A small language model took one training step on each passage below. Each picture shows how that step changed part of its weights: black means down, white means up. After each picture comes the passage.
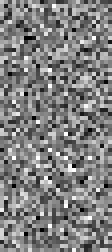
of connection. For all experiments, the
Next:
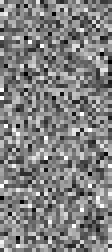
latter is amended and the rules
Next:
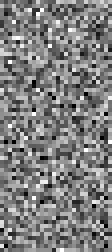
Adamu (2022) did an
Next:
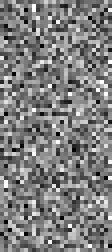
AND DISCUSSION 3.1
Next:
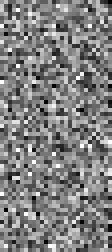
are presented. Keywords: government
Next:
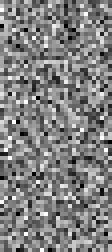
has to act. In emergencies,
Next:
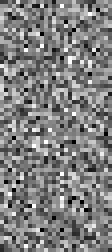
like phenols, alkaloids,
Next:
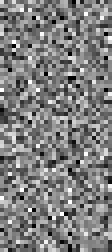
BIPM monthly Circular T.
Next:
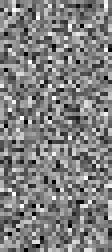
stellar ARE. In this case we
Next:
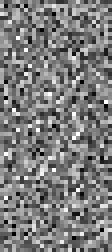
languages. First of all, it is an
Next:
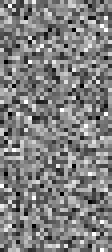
attainable (Aina, 2013). The more
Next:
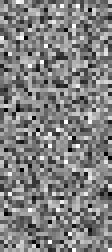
the propose system achieve effective result.
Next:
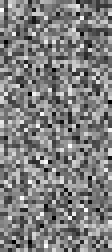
resection was 8.9%, demonstrating
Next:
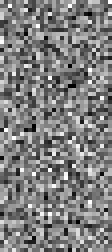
level of security and well-being of the state
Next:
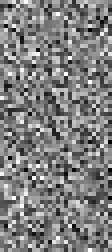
corresponding to the aridity values of
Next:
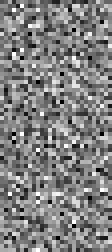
genetic resources from worm to animal
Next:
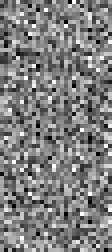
the supervisor in this task. The
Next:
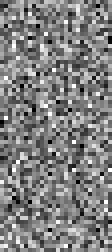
- all weighting coefficients of TF
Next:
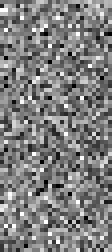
converting resistance changes into measurable
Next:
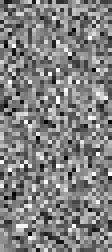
The trials will involve 60 patients in
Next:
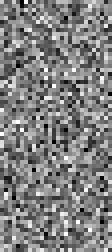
and also causes darkening of
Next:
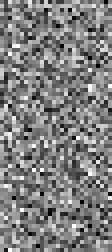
neutrophil, and platelet
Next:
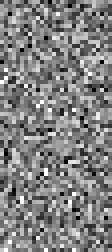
process of cleaning wastewater from organic
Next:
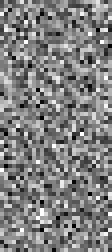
from macropterous immigrants
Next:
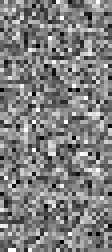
exposed fish in a group reacted to
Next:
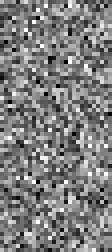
preserving excitation logic and material
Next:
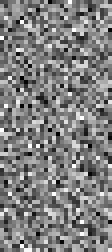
prism. All the above substances were
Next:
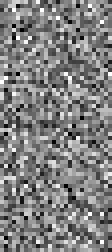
of Sarli circle in Kurung
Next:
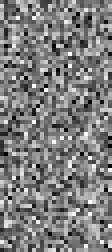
cultivated 100 the strain at pH
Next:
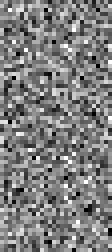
and 20 mg/kg (ppm).
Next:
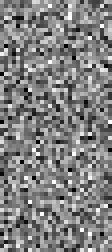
varieties unless a mitigating measure
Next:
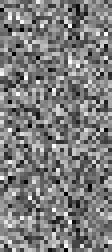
of Science and Technology, Osara,
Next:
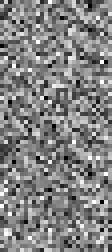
be done to discard microlitiasis,
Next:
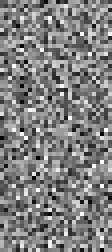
preferences across cultures. Evidence
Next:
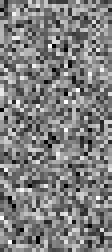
a need on innovation and competence in the
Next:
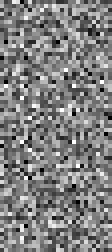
to the availability of light. The availability of
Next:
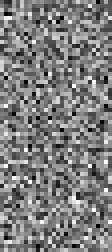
bone tissue that leads to high bone
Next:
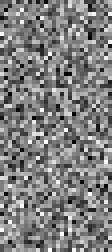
of the poetic art in modern
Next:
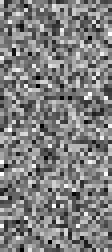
and I₃ had already considered
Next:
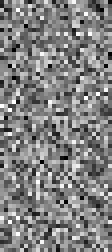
lamellata, *Periploca
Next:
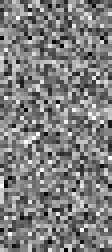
of Lions submarine canyons. The
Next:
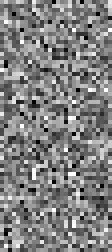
⁵Institute of Field and
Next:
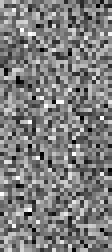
the training set is mostly formed of smooth
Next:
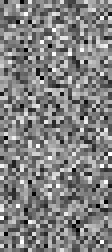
access, correct and delete personal
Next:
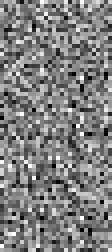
The residues supplying from UIO1
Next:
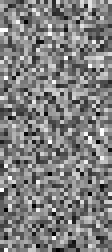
competition winners, including the role the
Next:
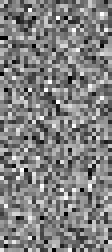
during march and April months of
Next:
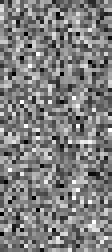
way to measure the student reflex or reaction
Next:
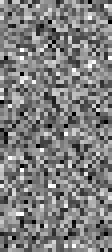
conversion of agricultural land to
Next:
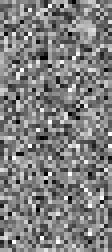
must come from somewhere else than
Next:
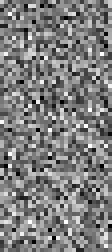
Valsartan tablets were prepared by
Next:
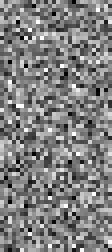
to 30 GHz. The variation in
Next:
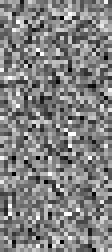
is much unreliable and the idea of
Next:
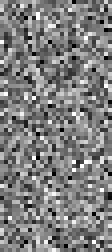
4.2: Comparison of Renal
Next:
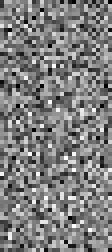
P} \quad (1)$$ which simply
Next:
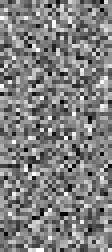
driver's drowsiness.
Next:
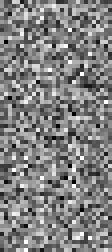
to the state language as attention to
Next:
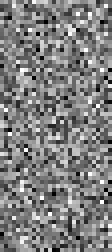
tract were discovered in the small intestine
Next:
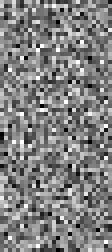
on the biological and ecological outcomes of
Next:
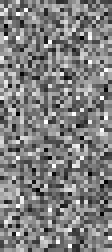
support of management. This understanding should not be
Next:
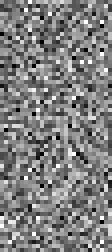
Data Mining*. Massachusetts
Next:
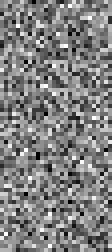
they are much interested in mosaic
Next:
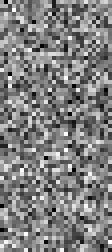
produce aerosol particles with a
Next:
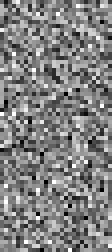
vulnerabilities within a network to gain access
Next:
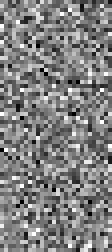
motion sickness have been used over the years.
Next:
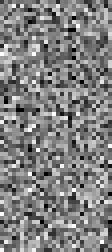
the present. This interconnection is critical
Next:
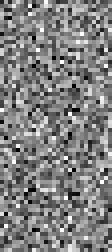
Tropospheric Research 12 ACAS
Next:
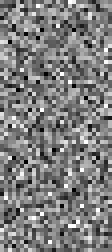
"The return of assets pursuant
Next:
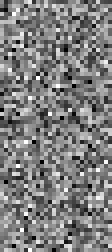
a clinical diagnosis however
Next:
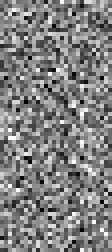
supplements may interact with the patient's
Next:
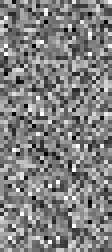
the trends analysis suggest that in
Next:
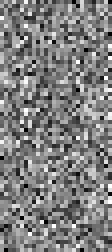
presented and discussed. The possible source areas
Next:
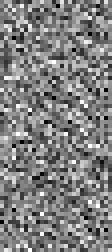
(Noroozi et al.,
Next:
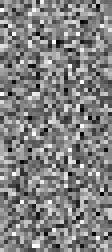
project.) - *'Advance;
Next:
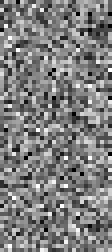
capacity to degrade the hazardous
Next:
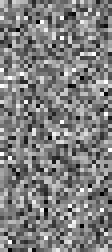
is wall-thickness variation of the
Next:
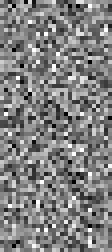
insistently raised sugar level
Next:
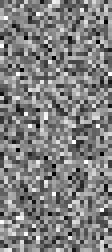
the unified project management system; - 6) formation
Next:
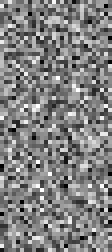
even the sporty coupes rely on
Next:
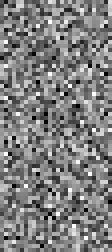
Robert Gáfric, eds.
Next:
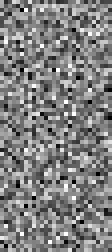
to design specific treatments¹. Although available
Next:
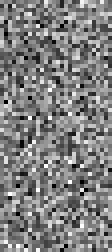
at 0.05 level of significance. Related
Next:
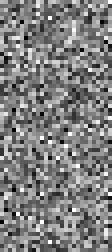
a large 'Time-Life' sign seen
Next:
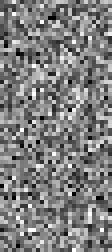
the science of the equilibrium and
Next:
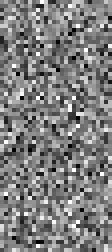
history of the Malaccan
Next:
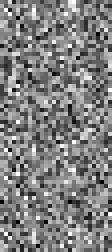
13th Australian Society of
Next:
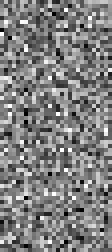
can undergo large inelastic deformation,
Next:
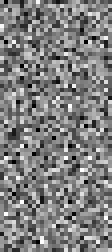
as a teacher. In Turkey, after
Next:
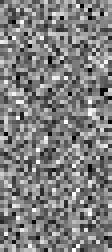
information flow" for investigative bodies. He
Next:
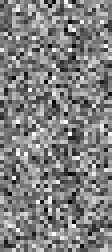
foreground that was segmented as
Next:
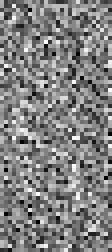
621 million m³, with the
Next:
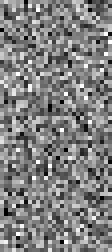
superparamagnetic nature of the
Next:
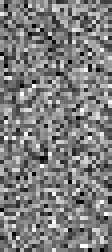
fast rate. Fig. 2 also shows the
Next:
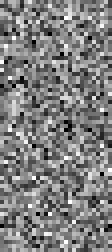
indicates that the results are unreliable. In
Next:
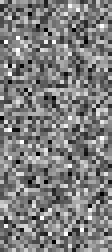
library's support in crisis
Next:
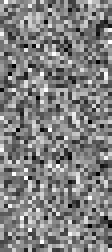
- Optimal performance requires: long
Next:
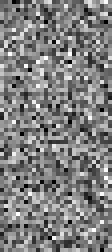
as a marker for apoptosis was
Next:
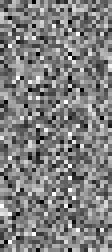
Trend in Scientific Research and Development
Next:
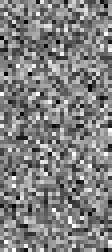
m Discharge Q 70.10 m
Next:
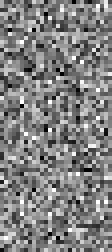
To reduce risks, this requires
